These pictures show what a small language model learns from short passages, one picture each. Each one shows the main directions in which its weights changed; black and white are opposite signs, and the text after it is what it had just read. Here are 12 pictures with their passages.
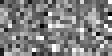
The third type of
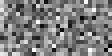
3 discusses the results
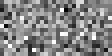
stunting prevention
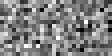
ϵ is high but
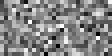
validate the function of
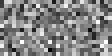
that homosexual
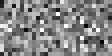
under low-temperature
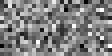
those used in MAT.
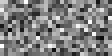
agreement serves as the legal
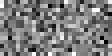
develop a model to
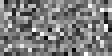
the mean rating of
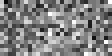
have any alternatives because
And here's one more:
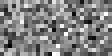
bugs Total
